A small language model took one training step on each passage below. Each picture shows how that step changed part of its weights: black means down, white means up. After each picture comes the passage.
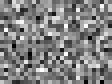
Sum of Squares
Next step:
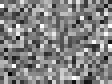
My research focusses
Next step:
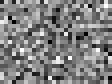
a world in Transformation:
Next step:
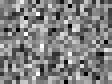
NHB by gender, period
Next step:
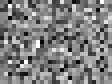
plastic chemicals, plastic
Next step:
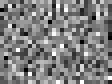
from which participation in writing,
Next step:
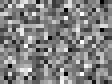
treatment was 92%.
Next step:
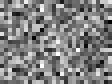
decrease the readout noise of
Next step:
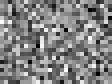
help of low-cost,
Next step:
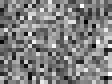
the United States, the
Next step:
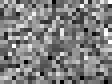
data that is already classified
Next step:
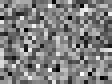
justify the conclusion
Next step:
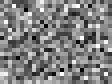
control of railway gate
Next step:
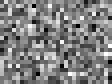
sophisticated, because the
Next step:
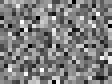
Predictors included
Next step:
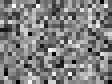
Open Access article that uses a
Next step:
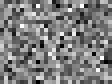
tasks exhibited as a result of
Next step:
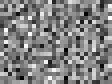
and credit allocation
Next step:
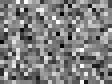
trick you into revealing any
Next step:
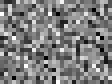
had a good prognosis according
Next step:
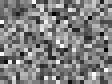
Jonathan K.
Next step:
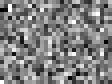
by Bergelson and
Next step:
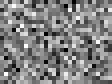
variance estimator | assumption
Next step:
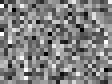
required to implement an N unit
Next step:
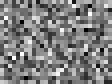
oriented to agents in
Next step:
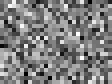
9.2 Figures Figure
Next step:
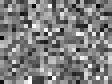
measuring these variables in support
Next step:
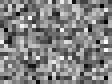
and processing of MCT data.
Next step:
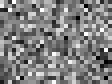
in the CNS are related
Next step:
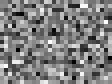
are limited by resource provision
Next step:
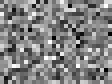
post is based on a book
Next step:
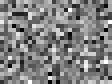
have a stable internet
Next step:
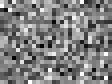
in academics.
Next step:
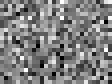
and 60 years of age,
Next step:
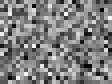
sandalwood. After
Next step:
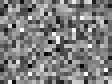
into the helminth diversity and
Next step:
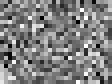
infrastructure reflect the technical factors in current
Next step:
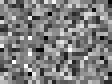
monitoring and evaluating regional
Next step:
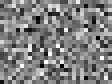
Kashif Rasheed
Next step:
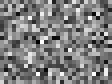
and feasibility of the implemented
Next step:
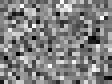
interact with television
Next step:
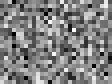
upgrades to service capacity
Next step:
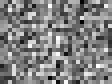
to reduce its energy to the
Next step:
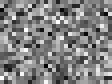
any damage to the area by
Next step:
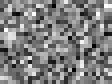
evaluation criteria, improving relevance
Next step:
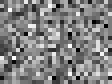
of the media in the managing
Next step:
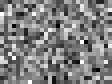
showed different responses in similar situations
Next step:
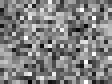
the saving and investment
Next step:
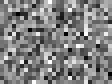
is planned for the second
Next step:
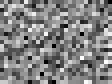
variation of the drill
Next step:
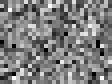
of Keynes and
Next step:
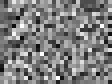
Affecting Financial
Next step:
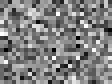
semantic web in business
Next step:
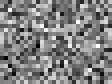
concept, based on the Hoc
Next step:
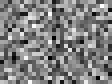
involved in caring for patients with
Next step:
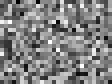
main predictor and block group population
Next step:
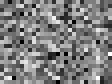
inflation affects different types of
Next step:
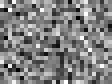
in this population, regulated by
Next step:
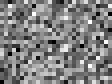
examines the portrayal of
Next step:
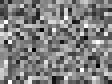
y Empresa). The
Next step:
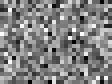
dataset is compressed in the
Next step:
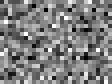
dyed lapped
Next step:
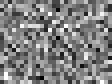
materials with computer models:
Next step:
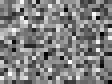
Nightingale, The
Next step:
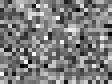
cultural dialogue between
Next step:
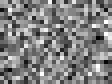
with lower correlations [7].
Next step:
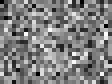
stage, the most likely cause is
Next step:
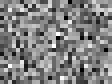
between the beech stands
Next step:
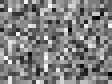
of male captured per
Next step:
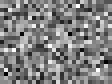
as a general concept during all
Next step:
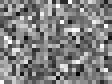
and damaging the bacterial
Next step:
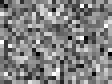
words, a probabilistic
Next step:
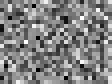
rectal or locally
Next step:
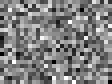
between its regression surface and the material
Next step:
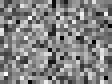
participation in or concerns regarding this
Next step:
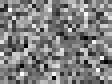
that a certain toxic plant
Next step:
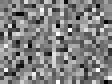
are popular only in their home
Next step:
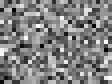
patient and the procedure was explained
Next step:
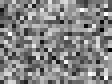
the final exploitation phase
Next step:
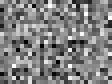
a time is required for complete
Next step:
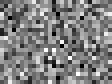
economy and society in all nations
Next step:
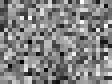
which corresponds to the eastern
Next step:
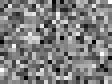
questions adapting some text or
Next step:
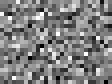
Innovative technologies have opened
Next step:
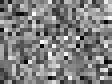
emphasized the importance of the
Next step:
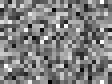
key frames of videos were
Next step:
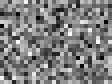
Who will continue from the
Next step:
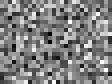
on excommunication and
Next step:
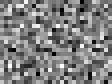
activity. But, to my
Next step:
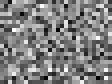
cell dynamics after tumor
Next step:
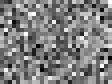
mean, the reference target heat rate
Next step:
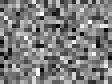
To study this problem, it is
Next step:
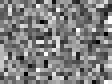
content. Competing
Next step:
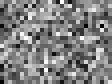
the rapid accumulation of
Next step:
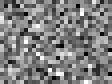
beliefs about mental
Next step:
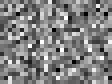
and structured through professional learning
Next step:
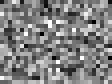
instruction using phrase structures
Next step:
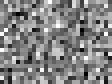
is modeled to have physical strength
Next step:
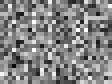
shows the conceptual framework for this
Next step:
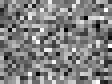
the philosophy of analytical
